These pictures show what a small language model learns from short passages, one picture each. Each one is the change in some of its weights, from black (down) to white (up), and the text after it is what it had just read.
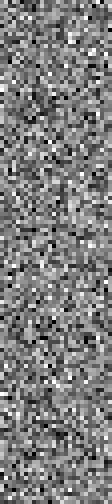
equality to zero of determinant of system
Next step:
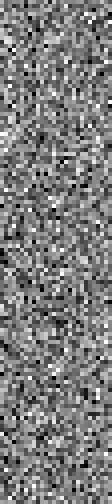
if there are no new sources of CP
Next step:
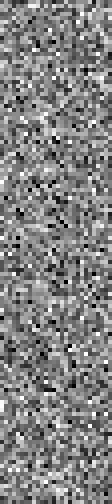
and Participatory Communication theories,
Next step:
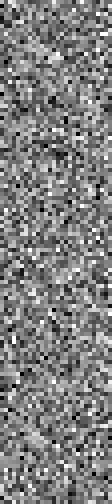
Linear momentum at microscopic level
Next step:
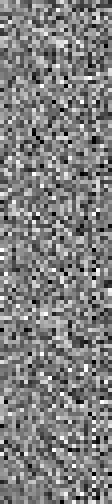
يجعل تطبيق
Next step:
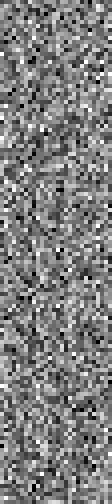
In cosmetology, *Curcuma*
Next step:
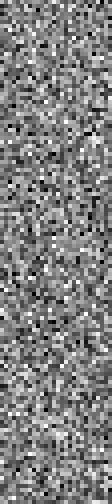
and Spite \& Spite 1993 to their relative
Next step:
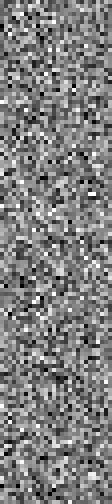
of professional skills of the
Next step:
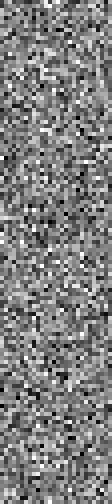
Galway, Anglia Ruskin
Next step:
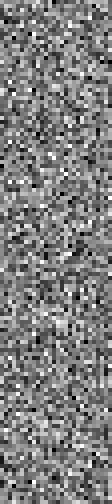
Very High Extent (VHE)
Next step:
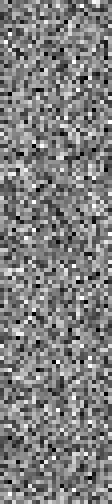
Unit și de Jacquelyn
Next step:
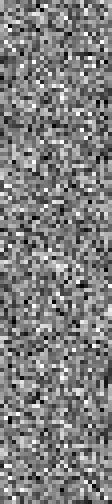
свідчить про підвищення
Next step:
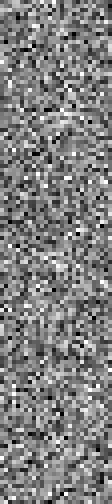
is divisible by $t$. Note that
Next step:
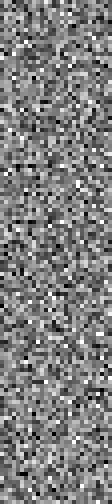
the 1D infinite time-evolving block
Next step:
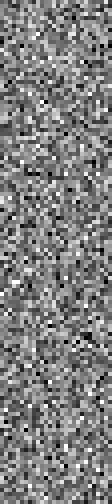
hexanoyl chitosan that enables
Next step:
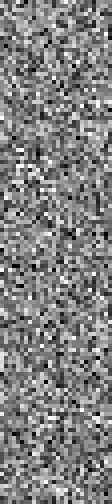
seeding 3. Environmental assessing and
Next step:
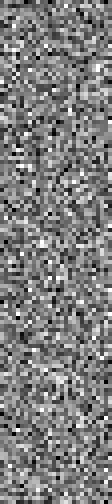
3D específica para el caso, la
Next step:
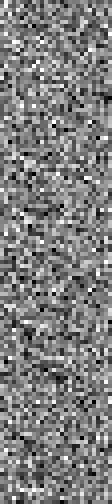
що адвокатура як
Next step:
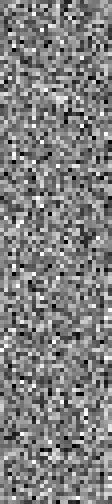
ниво алкохола у
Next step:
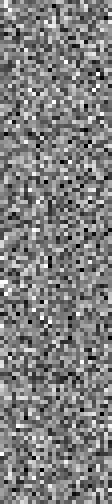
devido a sua menor taxa de
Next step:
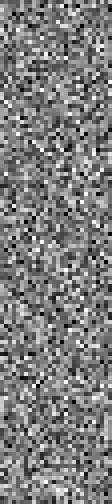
maktablarda kontseptual
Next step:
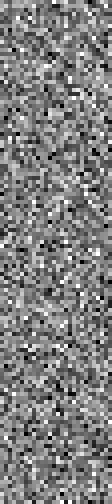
conditions on micro roughness introduced by the
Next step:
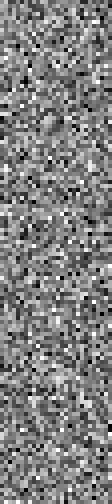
$\Theta_i\to 0$. In a
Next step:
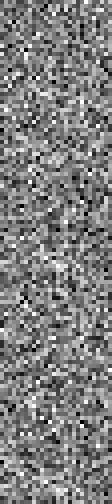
are neither pure SU(3) states
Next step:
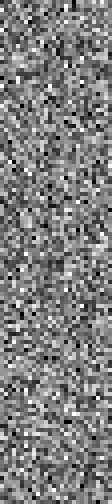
the feedback process, but not to the chemical evolution
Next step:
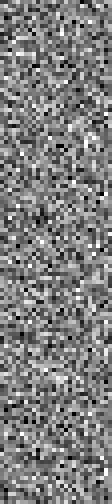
las personas participantes sobre el programa, los
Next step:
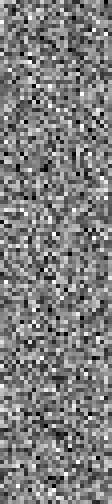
search of military support and aid to
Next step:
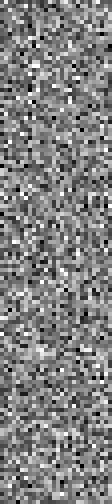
& Research Centre, Vijaypur.
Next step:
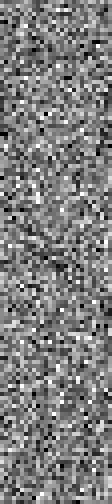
платы за кредит отражается
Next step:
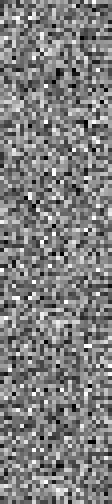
| koffie | | - tafel |
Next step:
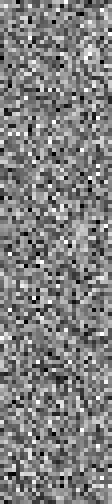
the abundance and diversity of fungi
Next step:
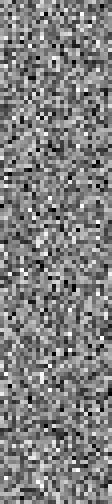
coordination, which is essential for the effective
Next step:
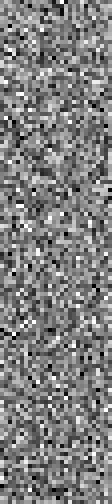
that the vision of Industry 4.0 would
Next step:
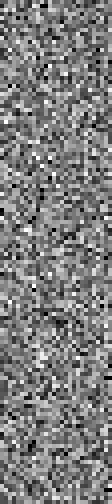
2021. Based on this, we consider it
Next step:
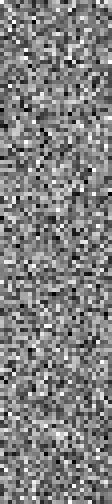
All Ministries, Departments and
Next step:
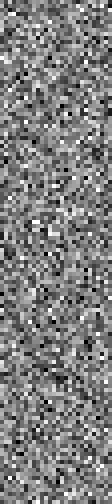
with the beguiling realism it
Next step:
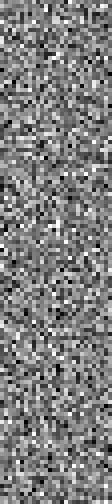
activiteiten op basis van nieuwe
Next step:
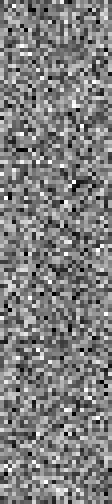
– Planning Grant*) – Phase I
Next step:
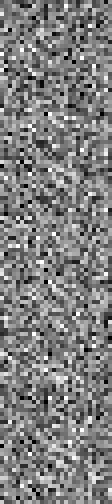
NASA through the NICER mission and the
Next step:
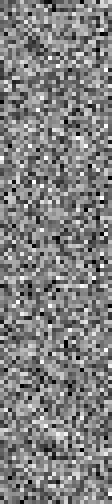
sarf harajatlarni
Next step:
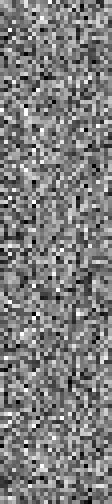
OP, PM, SL, WP,
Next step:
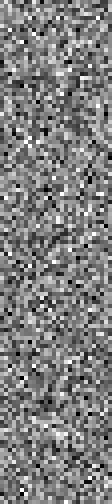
water flux and high salt rejection, J.
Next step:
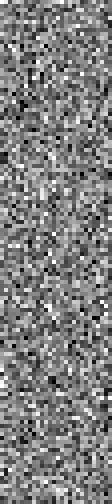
It offers multiple views at different levels of detail and
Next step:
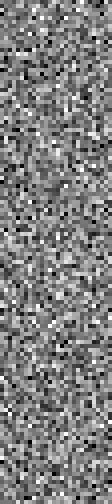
TABLE\ III gives results on the
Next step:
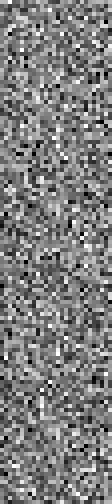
mehnatini yengillatadigan
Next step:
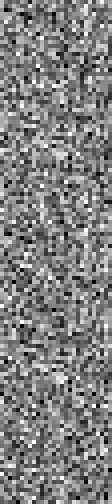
має можливість
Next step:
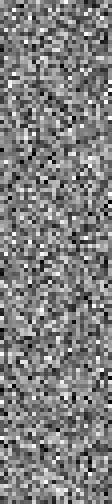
also important. Conclusion: For repairing
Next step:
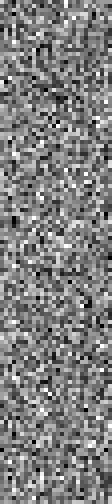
зокрема, надписи
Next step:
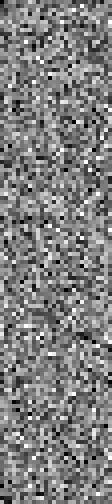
& cirrus; non-photometric
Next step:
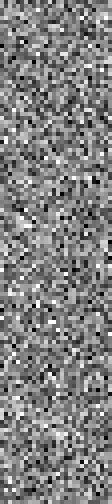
as a biological control agent against the medfly
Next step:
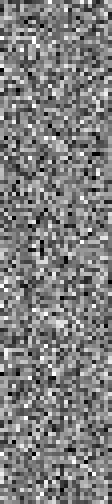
support by European funds in different areas of
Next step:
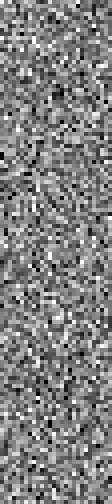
in the case where we herald a single
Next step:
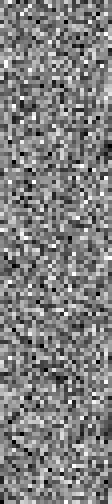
рівні вироблено низку
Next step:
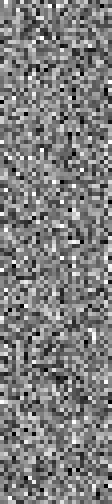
qilib bog'lansa bemor
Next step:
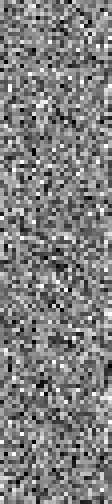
их профессиональной
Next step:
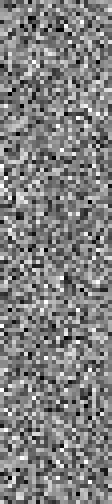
In Vitro Antimicrobial
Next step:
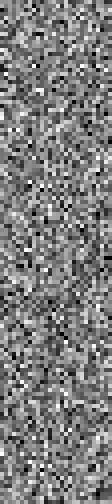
paciente y complicó su proceso
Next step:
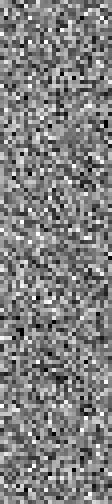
the severity of meningioma.
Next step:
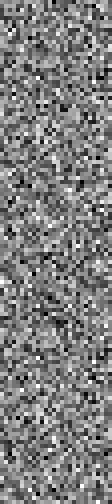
the enthalpy and entropy of
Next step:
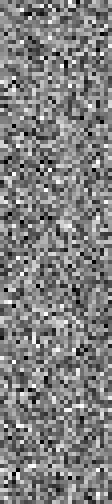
(Scarlato, 1981), is one
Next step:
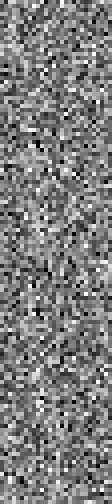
voqelikning moddiyligidan
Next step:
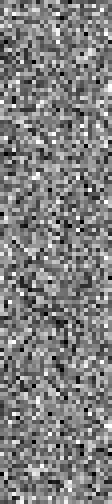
вентральных грыж,
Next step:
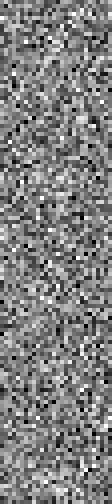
gapirganda “Bunday
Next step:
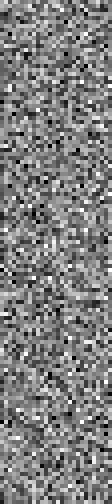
Profesora Titular de
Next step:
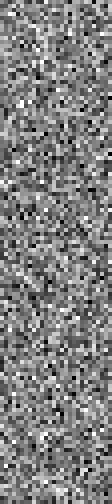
category focuses on manipulating images by
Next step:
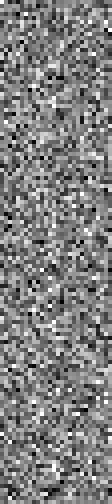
computes, at every iteration j , the
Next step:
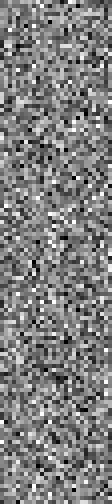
section for the direct-photon production,
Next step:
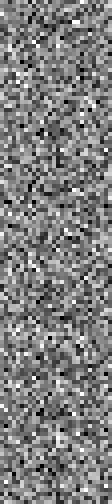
mică neplătită, minimalizând
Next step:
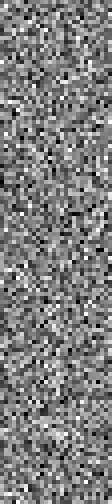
subfamily (Lepidoptera:
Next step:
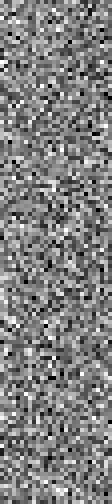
laser beam and project it on the moon
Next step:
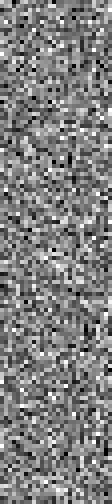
. Other: biography[2] Plog:
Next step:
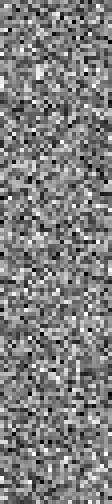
da seguinte forma. Na
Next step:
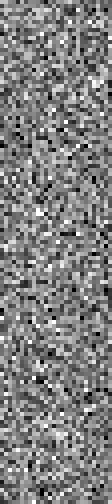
employed to broaden the applicability of models and
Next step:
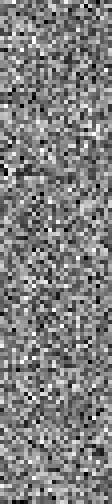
in Section IV. In section V a discussion has taken
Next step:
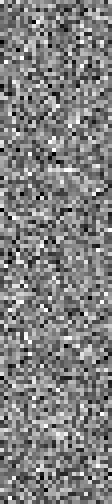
set of tests that use as genes the values
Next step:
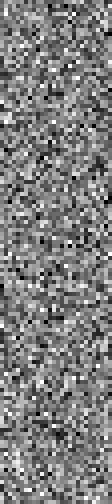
choice*. So this group will be seen as
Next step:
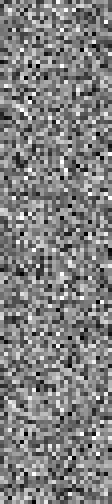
de certification. En termes de circuit
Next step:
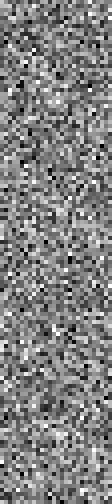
kaymaları (uzun uçak
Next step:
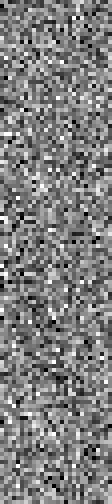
with different type of detectors: MS,
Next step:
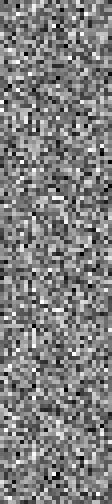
Otsuki, Hiroyuki
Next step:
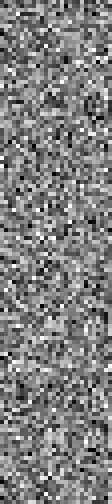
radicalization. Hence, this project aims to
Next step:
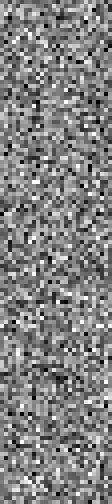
her sınıfta olduğu
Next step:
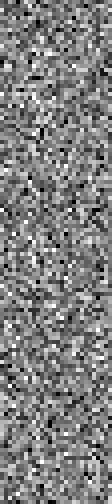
which in turn forms a reaction with another
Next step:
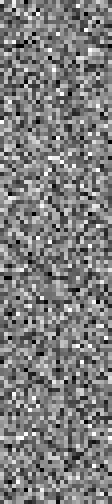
the dressed-quark wave function renormalisation
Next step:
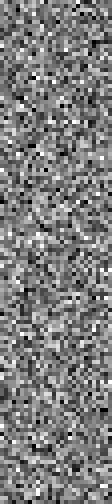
to ages younger than approx. 200
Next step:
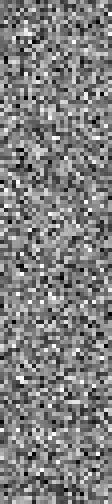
of 8 two-state proteins with
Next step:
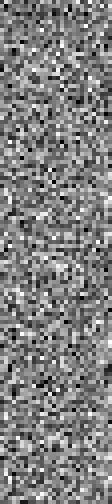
саме: проведення
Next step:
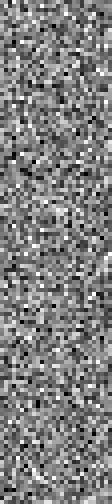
газни қайта ишлаш
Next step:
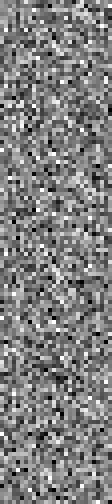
dominant points by estimation of the contour
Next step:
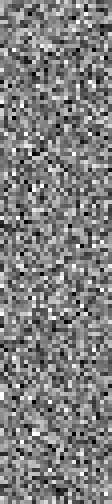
channel to promote DAS activities is the
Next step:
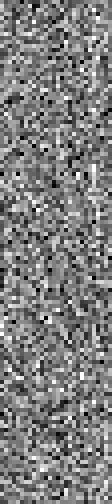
J., Fairclough, A.,
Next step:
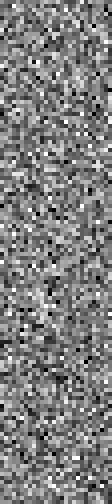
statistical fluctuations are still larger than in the weak
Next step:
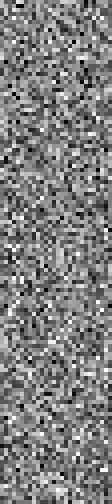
El Ghamrasni, “Modeling and
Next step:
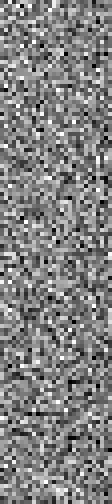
portrayed impoliteness as the
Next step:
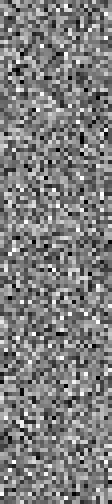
bien señala Trusted (2024),
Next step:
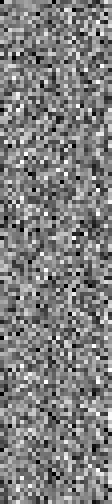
les parterres carrés, les canaux
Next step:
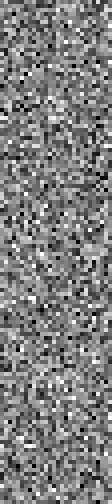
by the ESGO [17]. From 15
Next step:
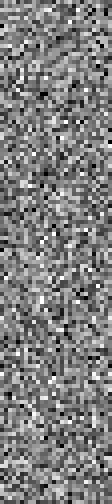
joint lap length on welded,
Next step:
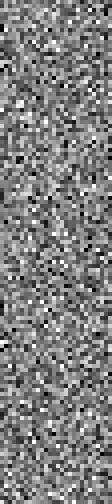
carbon content of the twice-tested
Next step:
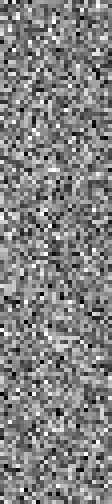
challenge that teachers feel is when
